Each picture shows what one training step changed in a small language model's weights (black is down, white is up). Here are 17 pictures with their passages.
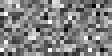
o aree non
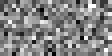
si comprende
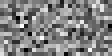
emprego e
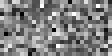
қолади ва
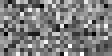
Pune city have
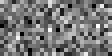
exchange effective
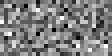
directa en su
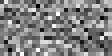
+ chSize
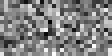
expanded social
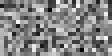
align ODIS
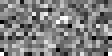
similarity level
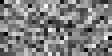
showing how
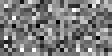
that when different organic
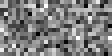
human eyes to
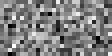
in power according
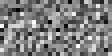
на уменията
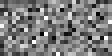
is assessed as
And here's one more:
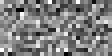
finalizado e em
